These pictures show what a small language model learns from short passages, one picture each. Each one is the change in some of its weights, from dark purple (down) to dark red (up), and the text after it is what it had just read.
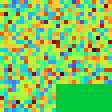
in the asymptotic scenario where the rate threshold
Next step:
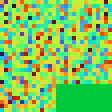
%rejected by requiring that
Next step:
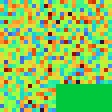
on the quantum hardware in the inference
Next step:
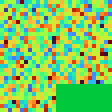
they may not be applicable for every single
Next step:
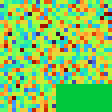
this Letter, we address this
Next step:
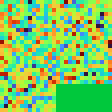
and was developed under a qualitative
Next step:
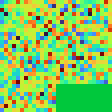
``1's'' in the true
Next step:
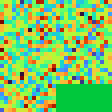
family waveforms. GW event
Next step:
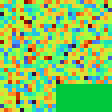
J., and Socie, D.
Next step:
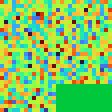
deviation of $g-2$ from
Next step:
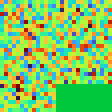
who found correlation between horse and
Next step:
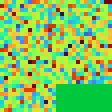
Bob together with the adversary's
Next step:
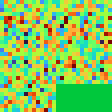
depend only on the type of the tensor
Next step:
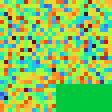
these sources traverse huge,
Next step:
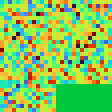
(Chair), Alessandro
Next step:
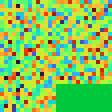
number of young massive OB
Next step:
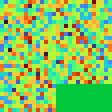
on micro-service approach and
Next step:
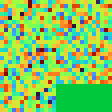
substance by the action of circularly
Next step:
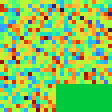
induced astrocytes
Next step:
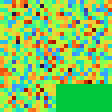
of the most important problems in neutron
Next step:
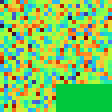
IHT may fail to identify the correct
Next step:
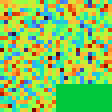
It is important to understand that it is not
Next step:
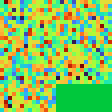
glass tube. The
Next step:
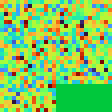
secretory trichomes
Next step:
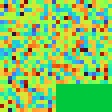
Fan, F. Yang,
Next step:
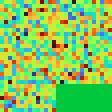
proposed scenario. For most of the parameter space
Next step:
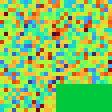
endurance decrease, and
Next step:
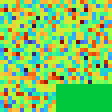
recommendations are aligned as much as
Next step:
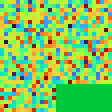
costs, particularly limiting its usage
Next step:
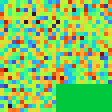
by cerium(IV) in
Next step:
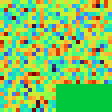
Virtual Research Environment created for
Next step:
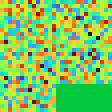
or even implement a in-pixel
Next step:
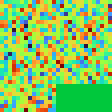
lessons: (1) Abstract
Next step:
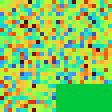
turns to probe the time scale
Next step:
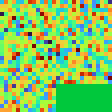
The dataset comprises one hour of
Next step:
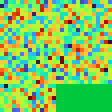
ansatz does not hold.
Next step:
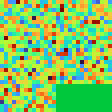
from pitched sources like
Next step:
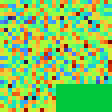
facing severe discrimination in
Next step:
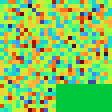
how to foster organizational support
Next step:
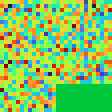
field lines is also modified making the magnetic
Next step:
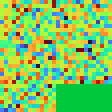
10 minutes (Brar *et
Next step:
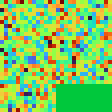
show that the new heuristic presents
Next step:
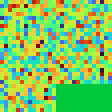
data - Integrated economic data access through
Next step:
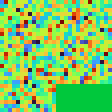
Scientific Computing Research
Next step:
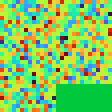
motion are small, and the generation of
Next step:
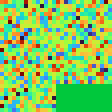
Group Anna-Louise
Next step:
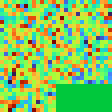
of immunity, general health and
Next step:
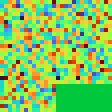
a fair comparison. The primary objective of
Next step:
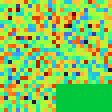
a two-dimensional, hexagonal
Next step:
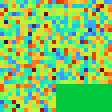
namely $K > |E|
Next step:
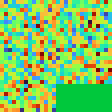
be attracted more strongly to the
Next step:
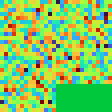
rotational to vibrational
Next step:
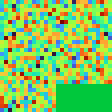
Microcredit is one form of
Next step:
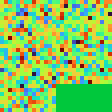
this case. We argue in the next
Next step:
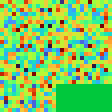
multipliers in direct contact with
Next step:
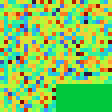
that students are increasingly aware that learning
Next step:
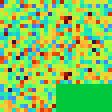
then proportional to $\xi$.
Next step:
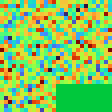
OR logic gate. **Table
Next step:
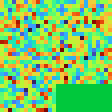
and somewhat academic,
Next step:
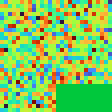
favorable. It is upon
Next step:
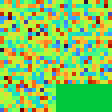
average, it takes 4.2
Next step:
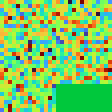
to each vertex $i$ a finite
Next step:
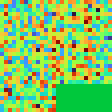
by the choice of the boundary
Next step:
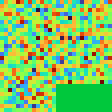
size for regression = 32. \\
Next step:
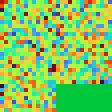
a point where the modelling expert
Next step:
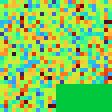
Their compactness, low
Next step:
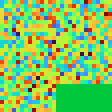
field-locking transition,
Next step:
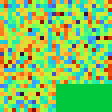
of the system, monitor the activities of the
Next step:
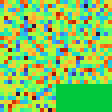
is vital to have a clear
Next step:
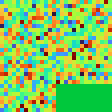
This paper presented a review on the energy efficient
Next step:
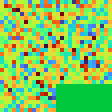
had to move online because of
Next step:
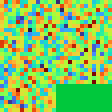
is novel based on the use of random
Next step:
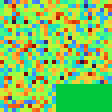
is important to note that the only parameter in
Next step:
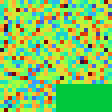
each edge. Note that the
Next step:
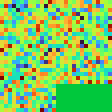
the output from StainGAN. The
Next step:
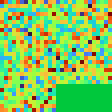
After this short detour, we now
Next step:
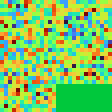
the critical exponent corresponding to the
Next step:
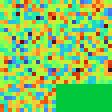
the role and importance of non-verbal
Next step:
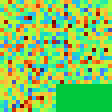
\omega \left [ 2 \lambda
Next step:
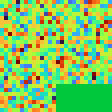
each training round of federated
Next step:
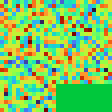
the biomedical field has been
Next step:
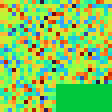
a certain period. Grammarly
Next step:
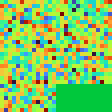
such testing, well-constrained
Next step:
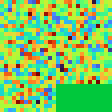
(with more than 20 individuals per site).
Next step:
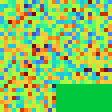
all microphone signals were generated by
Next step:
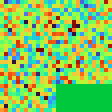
corresponds to the region excluded by the
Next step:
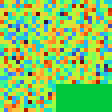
discussed in the light of this approach.
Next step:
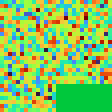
mechanisms for their regulation. At the
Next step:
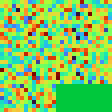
form with rank $N_{\rm
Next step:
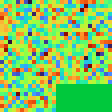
and blood tests was taken when
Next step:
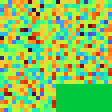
there is an extra parameter which is a
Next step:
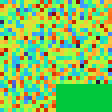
guided medication for a large amount of
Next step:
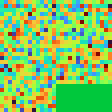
the edge polaritons are smaller than the
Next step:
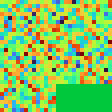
that has $v_{phot}$ =
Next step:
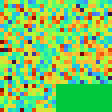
TABLE III THE
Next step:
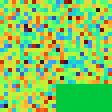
the baryon sizes. In Table
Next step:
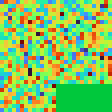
in an acceptable range. In
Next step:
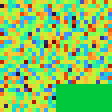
range of models, we find that the total
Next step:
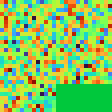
prerogative of mercy or
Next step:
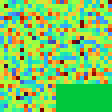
will feel devalued and thus
